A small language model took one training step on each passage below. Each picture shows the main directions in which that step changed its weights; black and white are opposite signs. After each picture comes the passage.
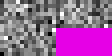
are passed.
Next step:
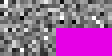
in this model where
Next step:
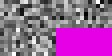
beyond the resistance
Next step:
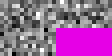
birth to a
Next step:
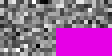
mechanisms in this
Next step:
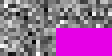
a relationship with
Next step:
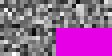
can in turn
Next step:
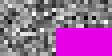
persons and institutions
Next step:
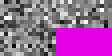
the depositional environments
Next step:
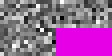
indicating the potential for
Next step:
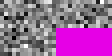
sources for understanding this
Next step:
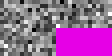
and B.
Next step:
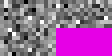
davlat tomonidan
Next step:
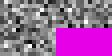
Key words:
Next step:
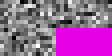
networks was especially
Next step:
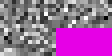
alle relevanten
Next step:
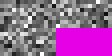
contenido de
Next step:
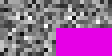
droit à
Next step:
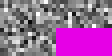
Meinung 12
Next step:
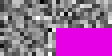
request from the
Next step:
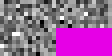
their evaluations on
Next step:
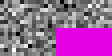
Foundation The
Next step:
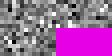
continua y en
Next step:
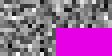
molecular biology
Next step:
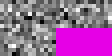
y que podría
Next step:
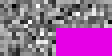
6%ni tashkil
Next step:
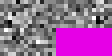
sobre este sector social
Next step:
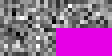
recorded for residues
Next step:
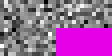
bir shaxsga
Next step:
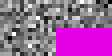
language teachers, and
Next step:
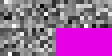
to the conversational
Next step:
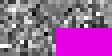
use case 5 -
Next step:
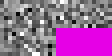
be unwise.
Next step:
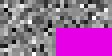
A had higher mean
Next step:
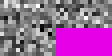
de planejamento
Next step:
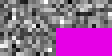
students," International
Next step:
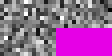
intervention complies
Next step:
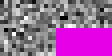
The digital transformation,
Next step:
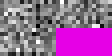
were performed with patients
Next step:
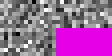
в виде
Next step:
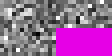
human behavior). During
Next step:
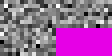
Total Monte
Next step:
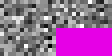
soil layer: collection
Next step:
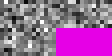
və elmi
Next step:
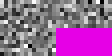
Diary, reveal
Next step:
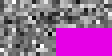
oro era
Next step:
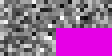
Inspired by
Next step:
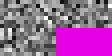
the elastic force
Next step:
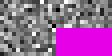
surface regularity,
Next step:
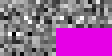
months, we
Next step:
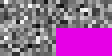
têm sido
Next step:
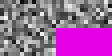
areas of architecture allows
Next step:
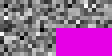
on analyzing
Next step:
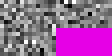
their curiosity
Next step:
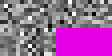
Tendo em
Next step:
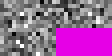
presentó efectos
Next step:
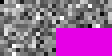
8. Each
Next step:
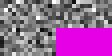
belonged to these
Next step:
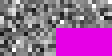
compared. Results:
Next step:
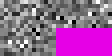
vida do homem e
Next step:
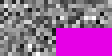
is the outcome
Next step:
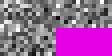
a perennial
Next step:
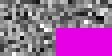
digital workflow
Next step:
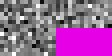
method was applied to
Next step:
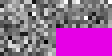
uni mangu
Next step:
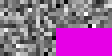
with white
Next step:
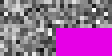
for India when
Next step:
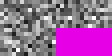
and thermal
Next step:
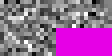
necessità di
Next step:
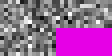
author suggests that
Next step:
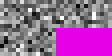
and diluted to
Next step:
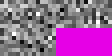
depression by
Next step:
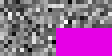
do we need
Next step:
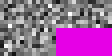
Conversion factor
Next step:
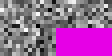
asosida ulardagi
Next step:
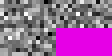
structures for managing
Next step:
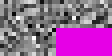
very popular and
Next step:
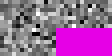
foydalana olish
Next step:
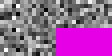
Center, an
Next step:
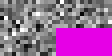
— keksalik
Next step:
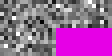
их труд
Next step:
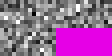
90% and above
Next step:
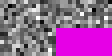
increase in another.
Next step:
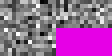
standards, international
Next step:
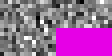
experience with other institutions
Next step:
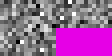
categories is by
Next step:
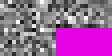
entiende que la
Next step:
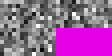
have a relatively normal
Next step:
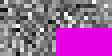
di nuovi
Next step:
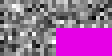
of the Department of
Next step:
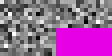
de virtualisation
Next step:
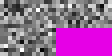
for Carbon
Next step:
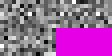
relating to different
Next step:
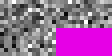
- 7 wat
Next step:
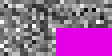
be a prime,
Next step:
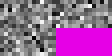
materials can be chosen
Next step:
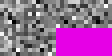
e ambientais
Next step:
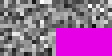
through the service of
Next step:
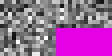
de los delitos
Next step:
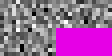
não é tão
